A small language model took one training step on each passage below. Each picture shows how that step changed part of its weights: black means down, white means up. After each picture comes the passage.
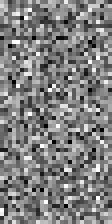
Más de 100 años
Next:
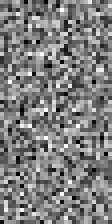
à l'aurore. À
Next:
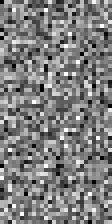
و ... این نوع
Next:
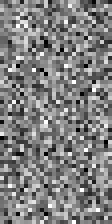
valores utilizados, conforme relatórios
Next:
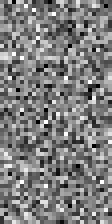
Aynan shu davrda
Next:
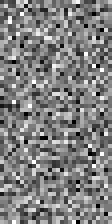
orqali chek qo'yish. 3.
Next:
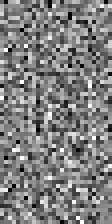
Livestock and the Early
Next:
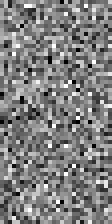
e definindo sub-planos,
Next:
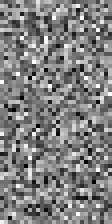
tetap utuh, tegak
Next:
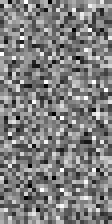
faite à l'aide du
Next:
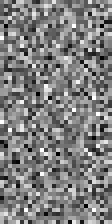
MMS (*Manufacturing
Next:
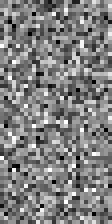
jarayoni deganda ishchi
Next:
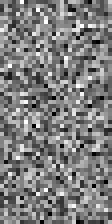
yaratmalari bag'riga
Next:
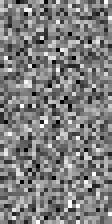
traz uma questão problemática no
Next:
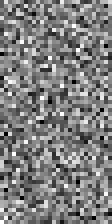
иран, түрк,
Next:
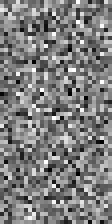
Respublikasi Prezidentining
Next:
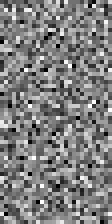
Ota-onalar farzandlariga
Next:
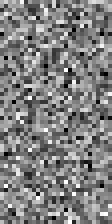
odamlar" asaridagi xalq
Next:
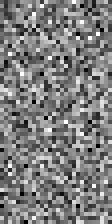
grup gatunków w
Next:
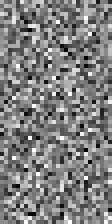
implementado na área de trabalho, com a
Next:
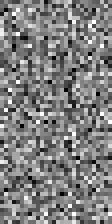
аҳоли билан янада
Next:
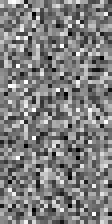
de huit mille huit cent
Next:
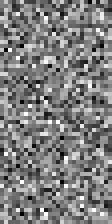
empena cega de concreto da
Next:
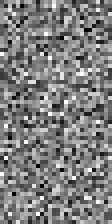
misma, ofrece protección contra
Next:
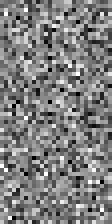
odatda ochiq yechimli
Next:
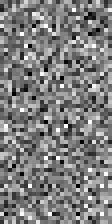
guardam rancor.
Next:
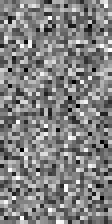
necessidade de encaminhamento
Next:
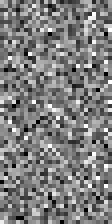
análise vertical e horizontal, que
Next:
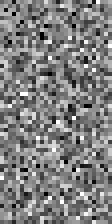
раку легень (35%),
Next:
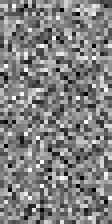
no mínimo, dos membros da
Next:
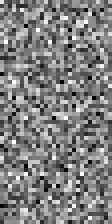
hissiy kechinmalarning
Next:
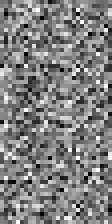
munosabatlar haqida
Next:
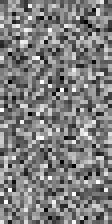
eficaz para tanto é oferecer
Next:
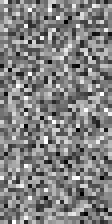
Razi press, Qom. [In
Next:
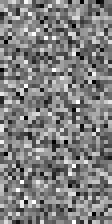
tadqiqotda nazariy tahlil usuli,
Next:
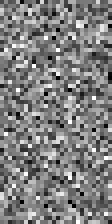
bog'liq tarzda shakllanadi,
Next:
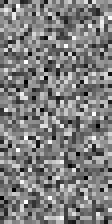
pode ser observado na Figura 2, que
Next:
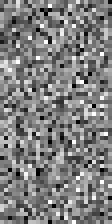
que los docentes-investigadores
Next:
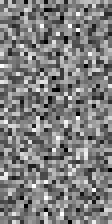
de ser tomado en cuenta, ya que
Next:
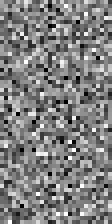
Аннотация: В статье
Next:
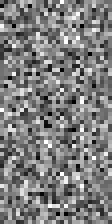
de risco. Quadro 1.
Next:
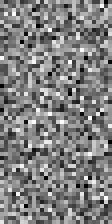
novas tecnologias educacionais no segundo
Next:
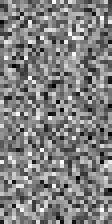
seratus persen benar,
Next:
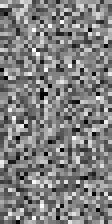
государственного медицинского
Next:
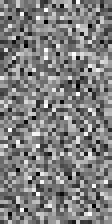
ve bilimin gelişmesine
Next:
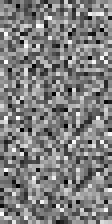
Elaboración propia. Las
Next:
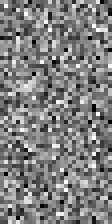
со сносом частного жилого
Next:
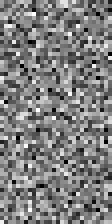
sharti, deb javob
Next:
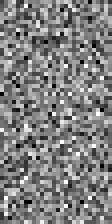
obbligatorie. Il
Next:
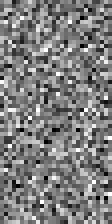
“excursões” urbanas
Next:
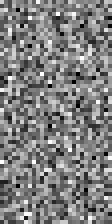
لله، والصلاة
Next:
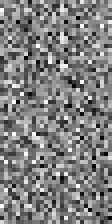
Saúde; Direito Fundamental.
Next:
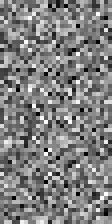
shakllantirishning zarur sharti
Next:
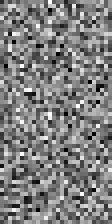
encore, l'Eperlan de
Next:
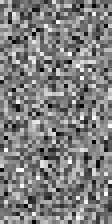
para una mejor comprensión del
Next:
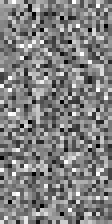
peixes) em nitrito
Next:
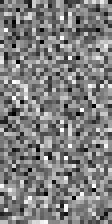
endemicidad de las regiones
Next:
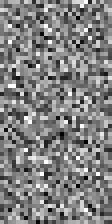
dari tujuan, proses, dan
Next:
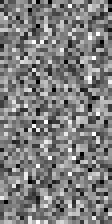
jihatlarni kuzatish mumkin.
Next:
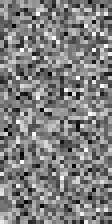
вихованні учнівської і
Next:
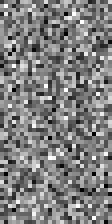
толық жинағы.
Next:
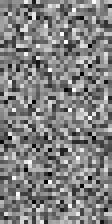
efficiency, innovations, digital
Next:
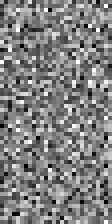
и правопорядка:
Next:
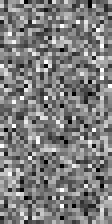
untuk berusaha terus maju
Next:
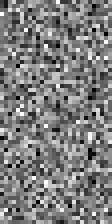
y almacenamiento de energía de
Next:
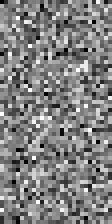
Management. **Sensors**,
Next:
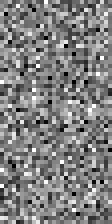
нашій державі проблема
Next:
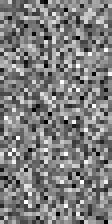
VFI gevolgd
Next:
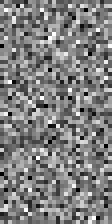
para explicar o comportamento dos
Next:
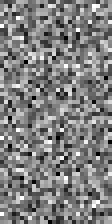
de todos os tipos e cores,
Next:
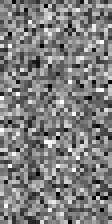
The total catchment area of the
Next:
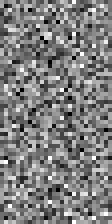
моніторинг та оцінку
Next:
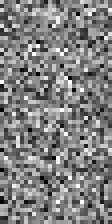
odobli, ornomusli
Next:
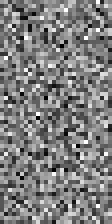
plataforma do Google,
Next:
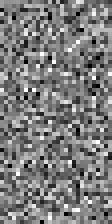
к.е.н., доцент,
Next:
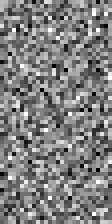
goda 17. Qarang.,
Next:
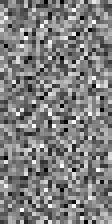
На основании Указа
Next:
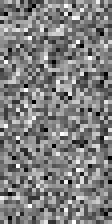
foydalanilganligini, natijada badiiy
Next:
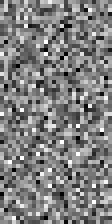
fino. RELISE Como
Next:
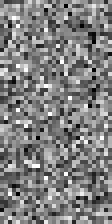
(2024). Model Pembelajaran
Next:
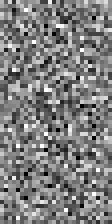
портале госуслуг, что
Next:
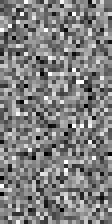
alınarak, hadislerde
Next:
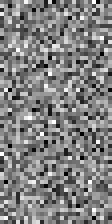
илм-фан ҳолати,
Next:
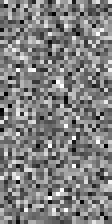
sostiene: “Principio
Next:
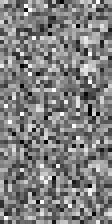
balalardı mektepke
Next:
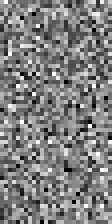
conforman una unidad psicológica y
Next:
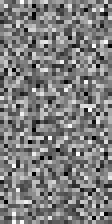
тилларни ўқитишда
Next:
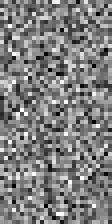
esselarida tarixiylik va
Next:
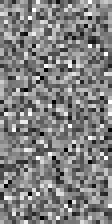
uchun ko‘pincha yangi
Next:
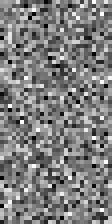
separation as a separate area
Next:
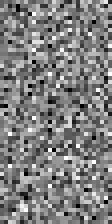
олиш учун минерал
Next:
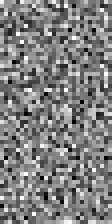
Ushbu leksik birliklar
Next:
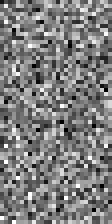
ciego usando 39 muestras
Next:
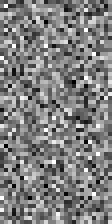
realizam técnicas que visam a
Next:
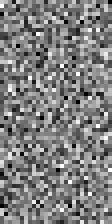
un tortish, nonvoylik
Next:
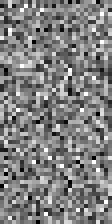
contínuo do fluxo de
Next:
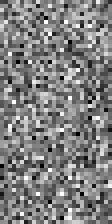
menos una vez al mes, así como
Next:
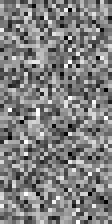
o'zi mavjud bo'lgan
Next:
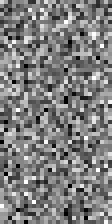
Padungku dalam hal ini adalah
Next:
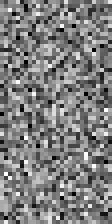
se atualize constantemente para que
